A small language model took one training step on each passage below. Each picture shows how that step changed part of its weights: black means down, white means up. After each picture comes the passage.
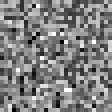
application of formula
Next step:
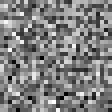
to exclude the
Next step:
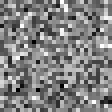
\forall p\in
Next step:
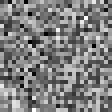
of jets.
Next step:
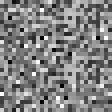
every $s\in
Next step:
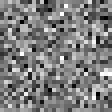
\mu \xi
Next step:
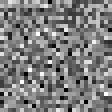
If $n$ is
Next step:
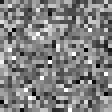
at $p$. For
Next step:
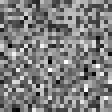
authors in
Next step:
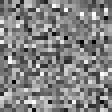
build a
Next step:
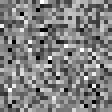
and $b$ such
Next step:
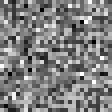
as required.
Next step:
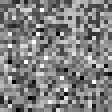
one can prove the
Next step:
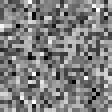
attempt to
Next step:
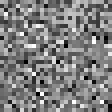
above expression,
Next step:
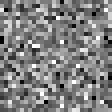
prey refuge
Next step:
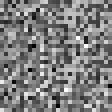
of the boundary,
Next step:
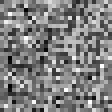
need to be given.
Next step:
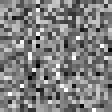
computed in polynomial
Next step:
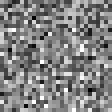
fixed by $\Gamma$.
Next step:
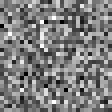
E$ belongs
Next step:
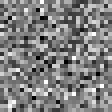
by deriving
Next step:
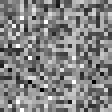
abstract work
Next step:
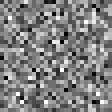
or biaxial
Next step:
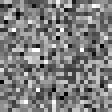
The game of degree
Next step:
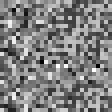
as shown in
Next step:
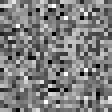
consisting of
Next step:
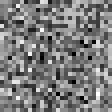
size at least
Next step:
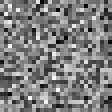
tending to
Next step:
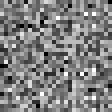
$\bfa \in
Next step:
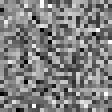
curvature} if
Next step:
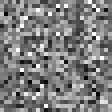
Theorem and settles
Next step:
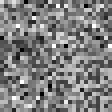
\geq 1$ such
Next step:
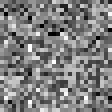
an elegant
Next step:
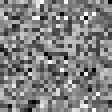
$\calH$. Let
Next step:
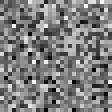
Now we are
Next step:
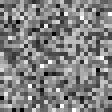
analytic function
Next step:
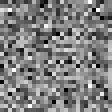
connection with his
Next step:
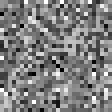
between vacant
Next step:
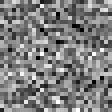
$S$ then
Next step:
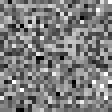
one differentiates
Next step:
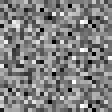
the union of two
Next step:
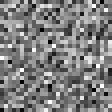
or equal to one we
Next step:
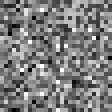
about the right
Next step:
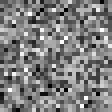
shown that the
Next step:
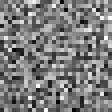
hat $H$
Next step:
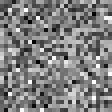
\text{ and }
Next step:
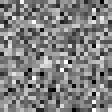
number of agents
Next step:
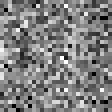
\varphi)$ which
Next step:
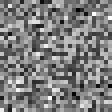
index can be
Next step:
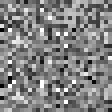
the structure constants
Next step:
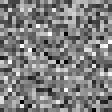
sum of a trivial
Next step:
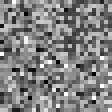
known as the
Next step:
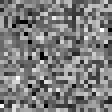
quadratic equation
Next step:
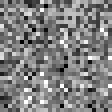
The volume element
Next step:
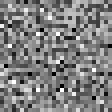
the following product decomposition
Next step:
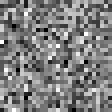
because some of the
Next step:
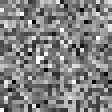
us to differentiate
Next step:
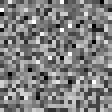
for $i\ge
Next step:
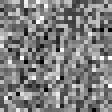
As shown in
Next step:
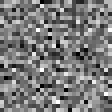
$C$ into
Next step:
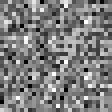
see that it is
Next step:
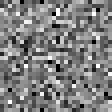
as soon as a
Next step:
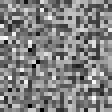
the diagonal
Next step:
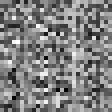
one of the form
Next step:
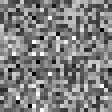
two dimensions. The
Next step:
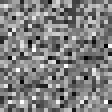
variance is of
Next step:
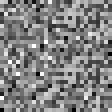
is a constant,
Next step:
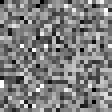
although he
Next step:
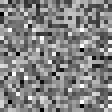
was partially
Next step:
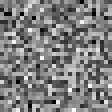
made to an algebra
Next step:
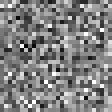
y$, we have
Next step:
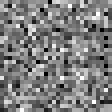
\] Using the
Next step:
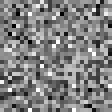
the fine space
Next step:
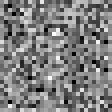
propositions which
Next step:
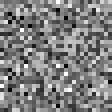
coordinate ring of the
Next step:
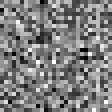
center subspace
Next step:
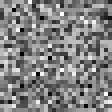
\leq l \leq
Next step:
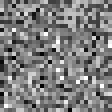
of order $n$.
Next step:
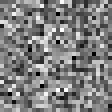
reduces to }
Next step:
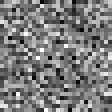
$X$ and
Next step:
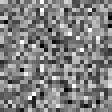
by relaxing the
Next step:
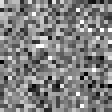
Value of the
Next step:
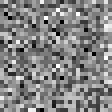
words of the
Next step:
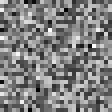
conjecture that the
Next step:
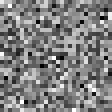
intersections of this
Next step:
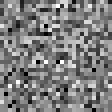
Then the following are
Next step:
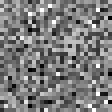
implicit function theorem
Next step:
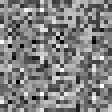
this work is to
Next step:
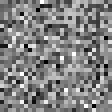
and there are many
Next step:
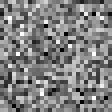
sufficiently fast
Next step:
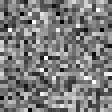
was lead to the
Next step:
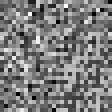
for useful
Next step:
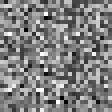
respect to the invariant
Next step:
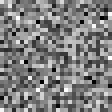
of the intersection property
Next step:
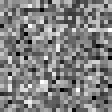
In this paper we
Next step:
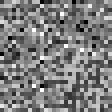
$w$ in
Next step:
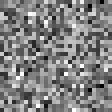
finitely many
